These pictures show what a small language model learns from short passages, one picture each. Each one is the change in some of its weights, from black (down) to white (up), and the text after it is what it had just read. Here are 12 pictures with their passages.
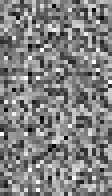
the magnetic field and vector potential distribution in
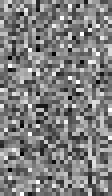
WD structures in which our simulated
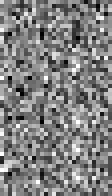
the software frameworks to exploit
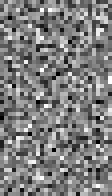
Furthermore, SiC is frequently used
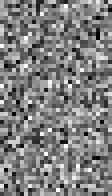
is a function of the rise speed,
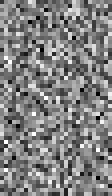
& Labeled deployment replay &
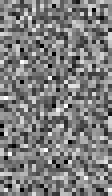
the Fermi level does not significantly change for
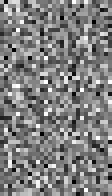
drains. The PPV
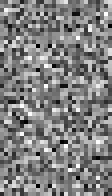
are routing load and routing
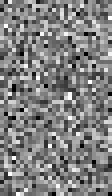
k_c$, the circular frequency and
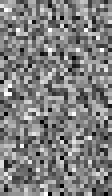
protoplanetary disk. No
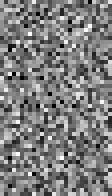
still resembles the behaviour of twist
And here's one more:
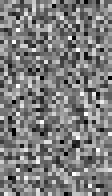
the mean of the Fe5270 and
